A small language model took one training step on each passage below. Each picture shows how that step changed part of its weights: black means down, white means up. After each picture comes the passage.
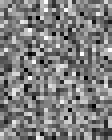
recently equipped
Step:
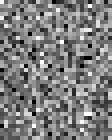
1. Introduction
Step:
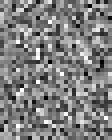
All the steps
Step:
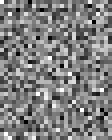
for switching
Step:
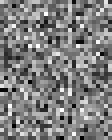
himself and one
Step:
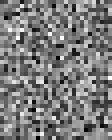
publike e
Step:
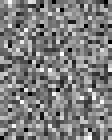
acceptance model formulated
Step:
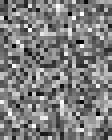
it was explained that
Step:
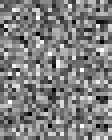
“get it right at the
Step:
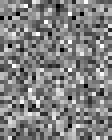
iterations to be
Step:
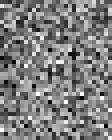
process; - h.
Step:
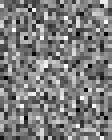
including AHL on its
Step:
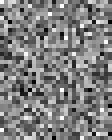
bacterial wilt
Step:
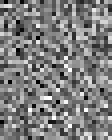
technique, we can
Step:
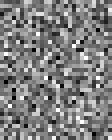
the same time. We
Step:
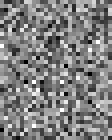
to ensure that the
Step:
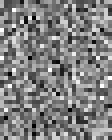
(SSSE). It
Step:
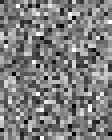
ice juices.
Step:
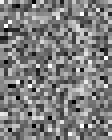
is often called
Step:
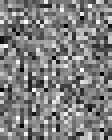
indicate statistically significant
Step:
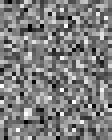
the salt concentration
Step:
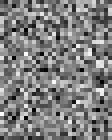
questionnaire were
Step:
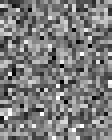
ring is extended to
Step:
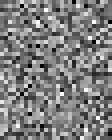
yet trapped
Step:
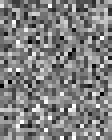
diploma, or
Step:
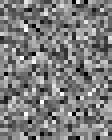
difficulties associated with
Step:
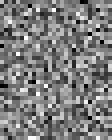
pest started
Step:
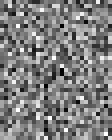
For instance, he showed
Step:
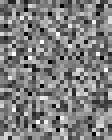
we match at least
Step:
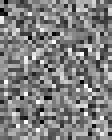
received 866 valid
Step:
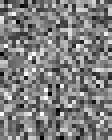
could improve the quality of
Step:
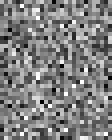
m tall, the
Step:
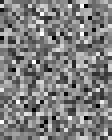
Thus, Roman
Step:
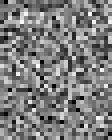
is fulfilling
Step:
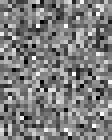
stands with arms
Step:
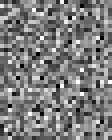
that the method is more
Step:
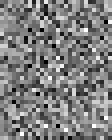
illuminating how
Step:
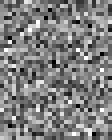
3 Roadmap
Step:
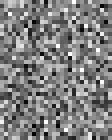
fostering industry
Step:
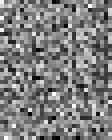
Introduction The current
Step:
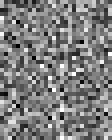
were expected to
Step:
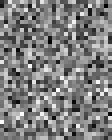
such perspectives,
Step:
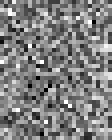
of integrated health services
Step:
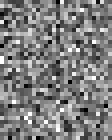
in the observed surface, which
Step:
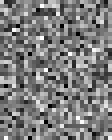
loss. 4. Onion
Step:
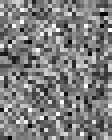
own language and
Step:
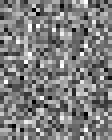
sputter erosion
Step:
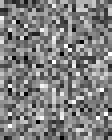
were identified and described
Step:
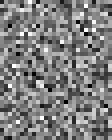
Cabot,* and
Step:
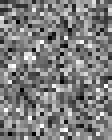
should be sensitive to it
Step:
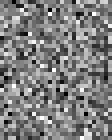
be no induced
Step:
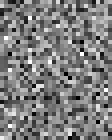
of the host community
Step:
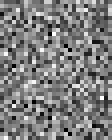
the specific characteristics of each
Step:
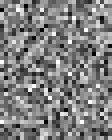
some VOC components
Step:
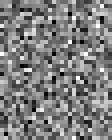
Vickers hardness
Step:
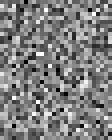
all traits could be used
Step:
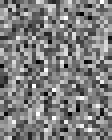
like bridge too
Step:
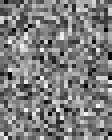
length scale per
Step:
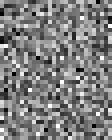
indicating that at high
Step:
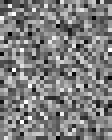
will assess the use of common
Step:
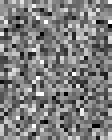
also give a lot
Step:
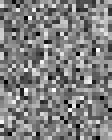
and its experiences.
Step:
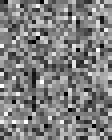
V$ Current
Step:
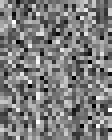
social economic status of
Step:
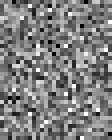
From these, 30 treatment
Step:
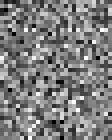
is represented by 12
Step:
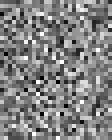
the data. Therefore,
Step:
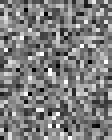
alternating upper
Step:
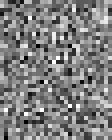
of satisfaction were
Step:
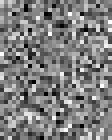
colour from blue to
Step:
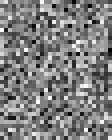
for Children 7th
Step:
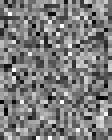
used worldwide as
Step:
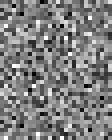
Case 2 Case 3
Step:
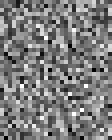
age of 25 years.
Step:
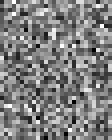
discuss the most recent
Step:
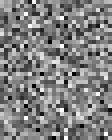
as a driving
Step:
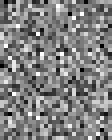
it has to date been
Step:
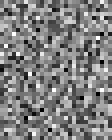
of promotional
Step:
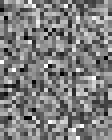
is recombined in
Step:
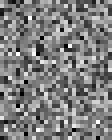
of their crucial
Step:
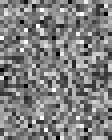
in drowsiness and
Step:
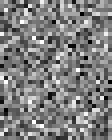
that involve students by
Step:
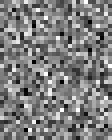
and intensify the
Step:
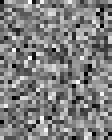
biophysical or
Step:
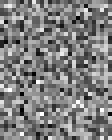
Likert scale
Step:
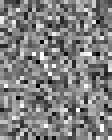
principles & how
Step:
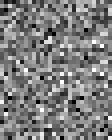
is quantified
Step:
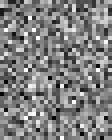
of the mouth.
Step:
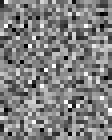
and the opportunities
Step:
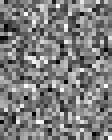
is taken further. -
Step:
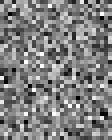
among educator in statistical
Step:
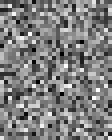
can be considered depending on
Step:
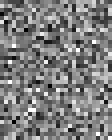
in which resilience is
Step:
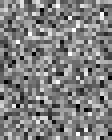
their farm. This study
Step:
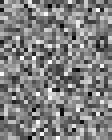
the situations that the
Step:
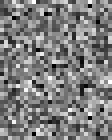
In conclusion, it
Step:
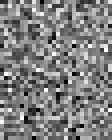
a number that is so
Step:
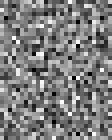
Europe and Canada
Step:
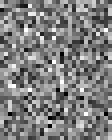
be introduced to
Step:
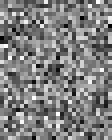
indicate that the proposed
